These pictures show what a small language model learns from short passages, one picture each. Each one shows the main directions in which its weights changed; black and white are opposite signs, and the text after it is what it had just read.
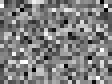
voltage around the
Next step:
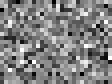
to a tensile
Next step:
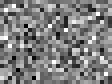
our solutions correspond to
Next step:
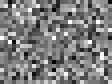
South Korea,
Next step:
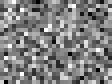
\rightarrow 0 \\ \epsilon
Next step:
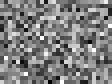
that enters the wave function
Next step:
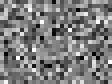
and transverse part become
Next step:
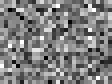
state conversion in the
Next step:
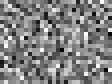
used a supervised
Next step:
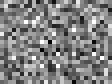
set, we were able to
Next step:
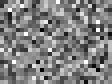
substantial effect on the
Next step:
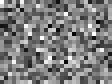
proper Euclidean
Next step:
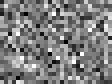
can be understood by
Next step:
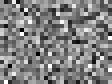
an uncertainty of
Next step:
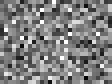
computer gamers'
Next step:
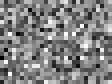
other Sr isotope
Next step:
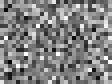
have included the effect of a
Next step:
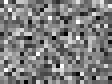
hacker could calculate the
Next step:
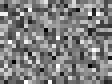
by the currents induced
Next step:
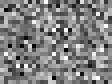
also follow three power law
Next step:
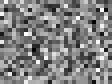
each node, 38
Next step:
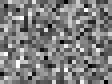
squared separates into
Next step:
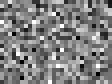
Trotter approximation
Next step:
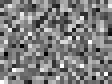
additional underground measurements.
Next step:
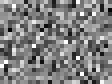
pilot study related to
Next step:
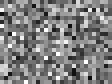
simulation methods such as the
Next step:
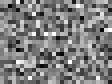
calculation suggests that
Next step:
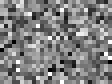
the dominant $(\om
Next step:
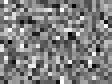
into certain $ k
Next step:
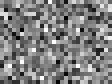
be as high as $14$.
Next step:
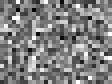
case (Fig.1e).
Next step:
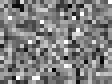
for smooth disorder
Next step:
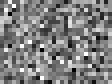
gain from the background.
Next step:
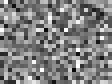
references also showed that
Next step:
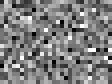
profile of a user
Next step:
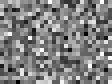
a set of gold standard
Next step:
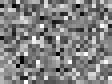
importance of the XC
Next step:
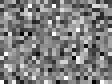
for precision measurement is
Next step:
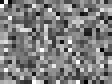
the five-dimensional general
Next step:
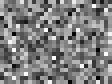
we obtain the decomposition
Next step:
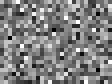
. \ee As shown by
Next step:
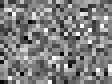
narrower. For $S
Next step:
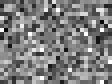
inverse temperature (see any
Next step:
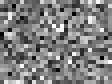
so, our choice of
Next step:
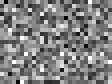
each zone, let us
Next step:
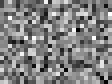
plasma in the region is
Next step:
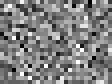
them to the negative
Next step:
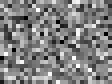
section can be written
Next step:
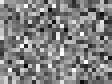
is necessary to
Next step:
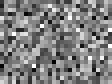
to the two point functions of the
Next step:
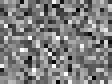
research abstract
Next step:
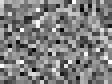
value can be fixed by a fit
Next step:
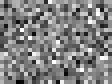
is obtained, it is then a
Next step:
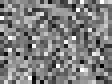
that \begin{eqnarray}
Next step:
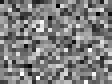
side) and compact line
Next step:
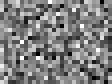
is still included in
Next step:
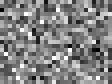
large and the density drops
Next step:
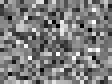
considered converged was
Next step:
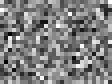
and SS. This paper
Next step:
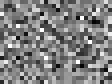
it is restricted to
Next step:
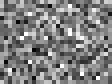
for the decision dynamics
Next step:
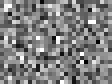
method, but of course
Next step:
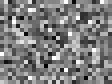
tail: the atom is above
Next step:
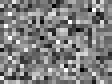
Crystal structure of
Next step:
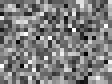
the value of one of the three
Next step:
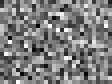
not yet formed and its
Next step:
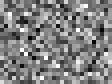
on the so-called
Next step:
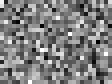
of truncation radius on
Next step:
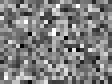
the whole matrix D, and
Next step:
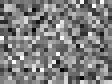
larger events, so the
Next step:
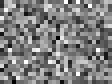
with the critical times at the
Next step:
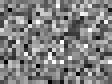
to increase extinction ratio
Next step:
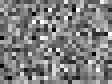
\textit{tap}. The
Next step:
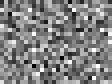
presence of BSSs,
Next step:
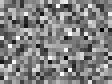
excited, which would
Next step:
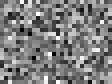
consider independent production regions
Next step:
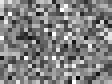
up an approximate boundary line which
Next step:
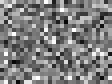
frames are assigned
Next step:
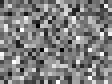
can be verified by
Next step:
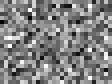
their momentums and we calculated
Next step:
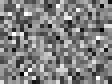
by the ONE at
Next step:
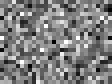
fermion in the lattice
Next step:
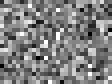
radiation in some extra dimension
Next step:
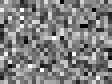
time of the brownian
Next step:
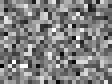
respectively at $x=0$
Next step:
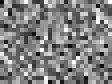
was found by Feroze and
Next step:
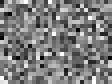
way to explicitly
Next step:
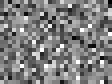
be modeled as a
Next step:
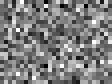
same low-rank subspace
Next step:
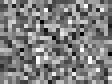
Mannhart, and
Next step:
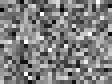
after the equilibriation
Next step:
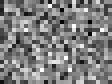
in a group with our system,
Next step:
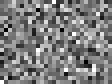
in the isothermal
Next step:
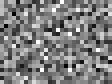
a nearshore hub,
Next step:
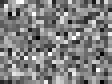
linearly independent. Therefore
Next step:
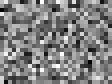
application layer. The
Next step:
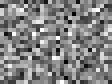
structure encoding} We
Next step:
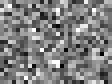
solution of (10), or
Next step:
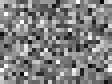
displays the fractal
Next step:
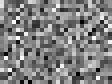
dictated by the
